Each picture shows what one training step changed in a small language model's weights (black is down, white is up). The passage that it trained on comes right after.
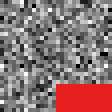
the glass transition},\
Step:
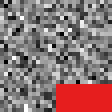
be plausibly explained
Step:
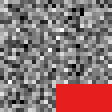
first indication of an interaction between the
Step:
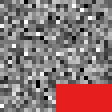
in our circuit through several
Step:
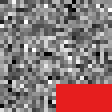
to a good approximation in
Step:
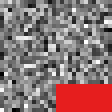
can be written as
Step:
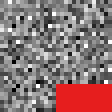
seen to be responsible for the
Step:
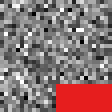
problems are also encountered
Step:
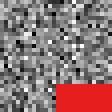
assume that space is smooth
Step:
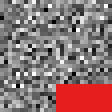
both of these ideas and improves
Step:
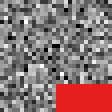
column on the left, we
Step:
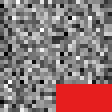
quark mass. That is \be
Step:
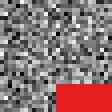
Bayesian mechanics—and
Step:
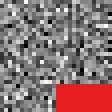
showing stoichiometric structure
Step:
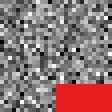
DR is performed from the dynamical
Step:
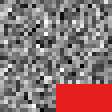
binomial distributions. Here,
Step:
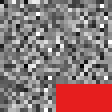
of all, it is clear that
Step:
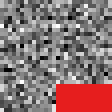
The CRW method requires
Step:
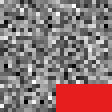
Trillo {\it et al}
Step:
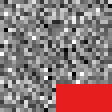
worth noting that calculating
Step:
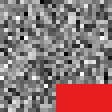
detector reconstruction chains
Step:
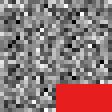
x \right) \right]
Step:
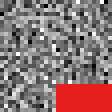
returns a modified or
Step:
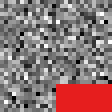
different directions should not be the same when
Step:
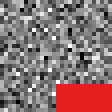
the $n$ data sets.
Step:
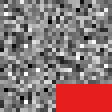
the point of view of the possible
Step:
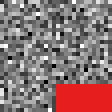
of the ground state at $T =
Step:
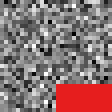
$N$-dimensional vector space
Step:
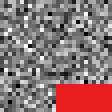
RBN. For more general
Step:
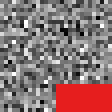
at its outer radius.
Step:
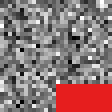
2 (dash dotted line),
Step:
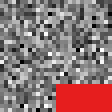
velocity is still equal to
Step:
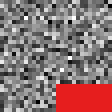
third and fourth lines of
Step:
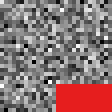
future. LLRF has
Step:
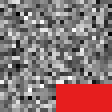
lines are a pQCD calculation
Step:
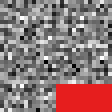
the primary goal of an
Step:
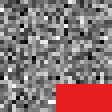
thus the current operator is
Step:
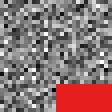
our reference value. Using our
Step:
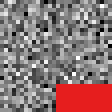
required for the perturbations to
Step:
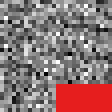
on the transmission of x-ray
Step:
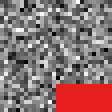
the height of the curve in Figure
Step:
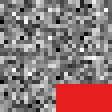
the two-level system, which
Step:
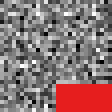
is generally associated with near- and
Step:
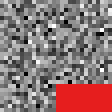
seed inputs to
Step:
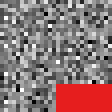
subcarrier spacing,
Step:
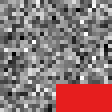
from the one selected by
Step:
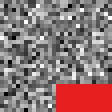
regulation, as they inhibit
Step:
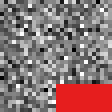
a greater variety of
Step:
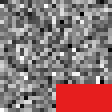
cluster algebra only 9 out of
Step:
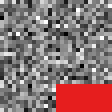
$\partial f / \partial a =
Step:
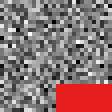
be used to learn valuable
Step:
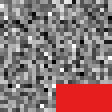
movie. Combining
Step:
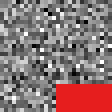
(ADC) calibration is
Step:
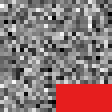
acceptance for signal events.
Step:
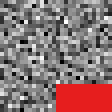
handle interactions within the
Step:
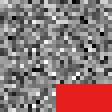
priorities 12 and
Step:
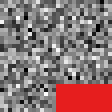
above 6.4 GPa, a
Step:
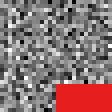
Gibbs sampler
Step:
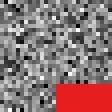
somewhat implicit since the
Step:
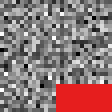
(optical, X-ray or
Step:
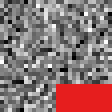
system of charged particles, as it
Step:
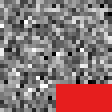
blue curve as $T$
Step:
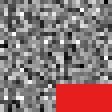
drawings illustrating
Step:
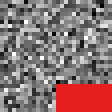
levels. If the user
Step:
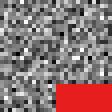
numerically assuming the parameters
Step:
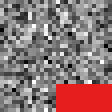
et al.} [Particle
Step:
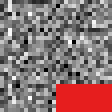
team-away team
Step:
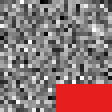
such as community colleges,
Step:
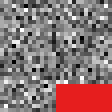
such as a required arithmetic
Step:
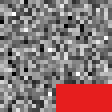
the $(1,0)$ theory on the
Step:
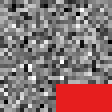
structures" are formed, resulting
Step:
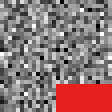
feed back the near wall region and
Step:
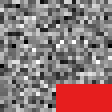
an approach to quantum mechanics rather than
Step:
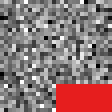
speech}, copyright =
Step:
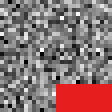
for a trans-Planckian
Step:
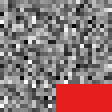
but loses the high spatial
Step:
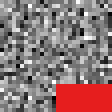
than an approach with control authority
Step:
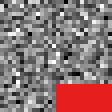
of energy at fixed $n$. The
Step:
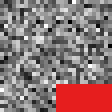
d$_{xy}$ orbital
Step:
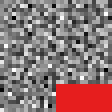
for each exponent) when
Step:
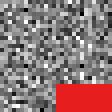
set of attributes to
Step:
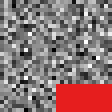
training and test sets. The performance
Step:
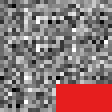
by a local Lorentz tranformation
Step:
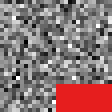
have even surpassed human
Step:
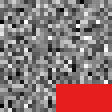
as to conform with the results in the
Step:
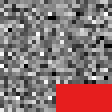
(purple solid line). }
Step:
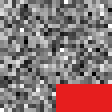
researches show that a
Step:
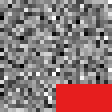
note that the biexciton
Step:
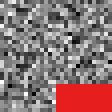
to find the HG phase function
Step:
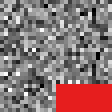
applications of WSNs,
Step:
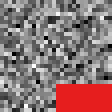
which arises from destructive
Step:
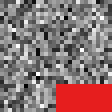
its effectiveness change as we
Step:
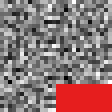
C. Boettger and
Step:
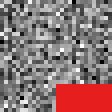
provided by re-accretion
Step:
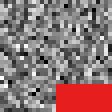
number of regions containing TRs
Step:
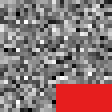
health services and
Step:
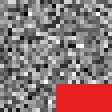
shown that the quantum dynamics of the
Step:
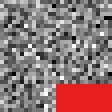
effective mass for the ionic
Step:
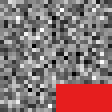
standard. The magnetic field value is
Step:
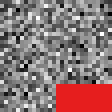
interaction, which has no need for
